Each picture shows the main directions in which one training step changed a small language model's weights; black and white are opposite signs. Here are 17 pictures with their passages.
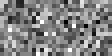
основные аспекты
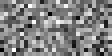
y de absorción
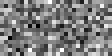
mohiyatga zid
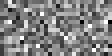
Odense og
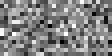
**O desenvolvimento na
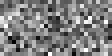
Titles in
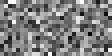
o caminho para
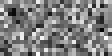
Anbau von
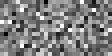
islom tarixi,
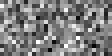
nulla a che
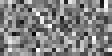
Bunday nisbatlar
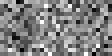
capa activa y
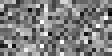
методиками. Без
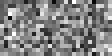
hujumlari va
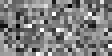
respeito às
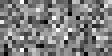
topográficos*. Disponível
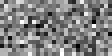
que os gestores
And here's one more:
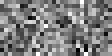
es decir,
